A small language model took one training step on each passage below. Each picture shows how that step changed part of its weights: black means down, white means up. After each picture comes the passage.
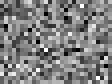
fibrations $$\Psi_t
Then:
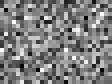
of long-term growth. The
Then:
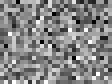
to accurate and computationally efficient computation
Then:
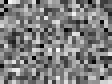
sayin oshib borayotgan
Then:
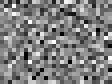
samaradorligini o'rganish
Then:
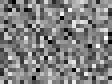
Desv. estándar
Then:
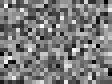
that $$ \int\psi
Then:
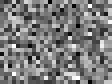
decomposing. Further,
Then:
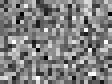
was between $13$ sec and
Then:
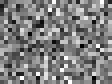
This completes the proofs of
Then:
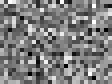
hamda didaktik materiallar va
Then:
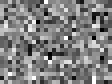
min at 25° C. After
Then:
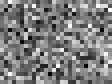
based on maternal illness.
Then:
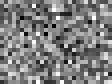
approaches are faced with multiple challenges
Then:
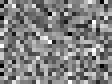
be faced with difficult questions or
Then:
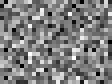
Это следует из
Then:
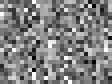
pop art. It addresses the
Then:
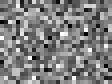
\Z^2$. Hence the
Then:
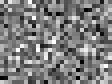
documents were catalyst,
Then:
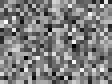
distinct parts belonging to the set
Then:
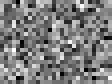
number} \begin{document}
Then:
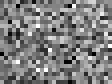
$\infty$ and has constant term
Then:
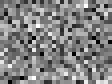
$\Psi: G\times X
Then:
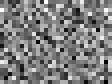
norme u lade od
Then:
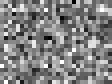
as Ideology Analysis*, In
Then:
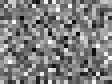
associated with promotion of
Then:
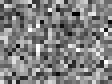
cardinal inequalities involving diagonal
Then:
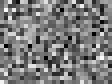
is not fully blocked while
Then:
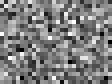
кінці це все
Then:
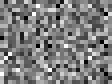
be revisited by interested students
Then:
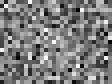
психология в
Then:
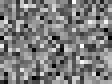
\in \mathcal{A}$.
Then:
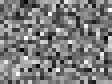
visible (Figure S3).
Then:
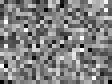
hope for sharper
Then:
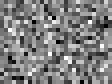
J, Monfreda
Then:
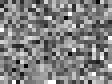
commitments, which were in
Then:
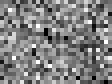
$\widetilde E_6$,
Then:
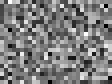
design flexibility. To address
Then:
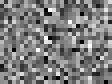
appear with standard singular integrals.
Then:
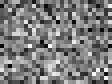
la problématique
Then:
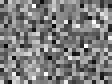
light spectra recorded by a
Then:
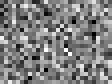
have the following inclusions: \[
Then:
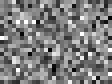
of nature-based solutions for climate
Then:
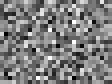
| w|$. Since $ww
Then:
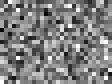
regulators, and its role in
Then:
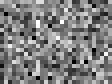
deform with two parameters (the
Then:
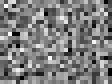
та бошқа
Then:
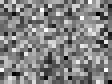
на борт судна,
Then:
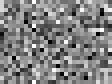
Qualquer política que
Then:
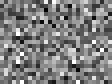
capacity and does not represent the
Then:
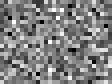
structure consists of a complex warp
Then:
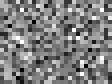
rescued me from all
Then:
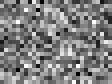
reste {\`a}
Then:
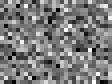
used to measure networks' performance rather
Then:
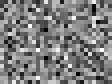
commitment to limit viral
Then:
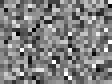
of mass required in the target distribution
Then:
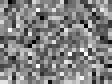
Is South Africa
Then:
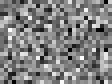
a separate module or course
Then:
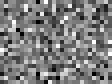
from 396 SMEs were
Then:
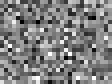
to answer the research questions.
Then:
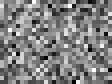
and preserves the divisors
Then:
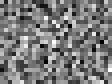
starch highlights the viability
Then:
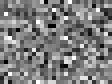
y profesionales de la
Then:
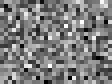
sexist and patriarchal
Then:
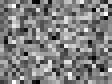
and any $n$, we
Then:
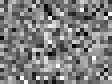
MAN rilevano delle
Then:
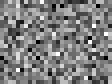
\eqref{For: equation
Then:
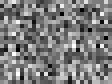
standard errors, and correlation using
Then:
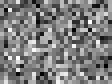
atribuídas ao
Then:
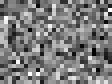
a point $\bZ\in
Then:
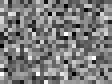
impossible, hence there are two
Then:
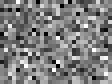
supernormal} if
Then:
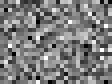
at the segment level.
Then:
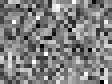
under arbitrary work-conserving
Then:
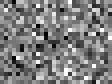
en más de una ocasión
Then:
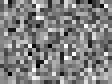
foydasiz hajmi
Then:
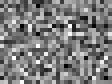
group $\Gamma_0$ are
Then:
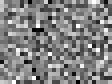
f(x+a)$ implies
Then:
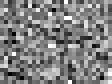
30 years old, now
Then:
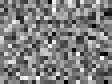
up to order~15. Some
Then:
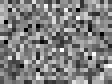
su compañía y
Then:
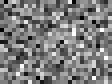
pedagogika fanlari doktori, professor
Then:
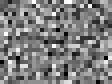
validity, namely its logical
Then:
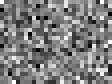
throughout the lifespan of
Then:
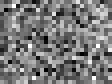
and process correction systems will be
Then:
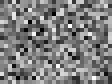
the lower-level} problem
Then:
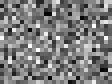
any angle of the corner
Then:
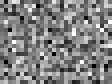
ta‘kidlab turar
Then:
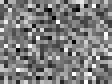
descobrir e identificar
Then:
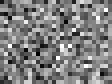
as analogy, analysis,
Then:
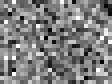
que cada una de las personas
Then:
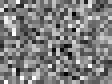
as mobile phase (1
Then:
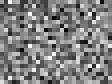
question. Keywords:
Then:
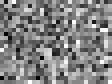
этих городов
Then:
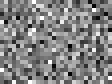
de suma importância sobre o
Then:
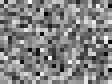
хайратга солиб
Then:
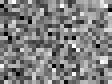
как в рамках
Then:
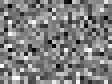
YaIM hajmi
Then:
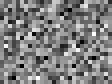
\end{equation} where a
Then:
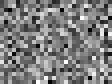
of literature will be too narrow
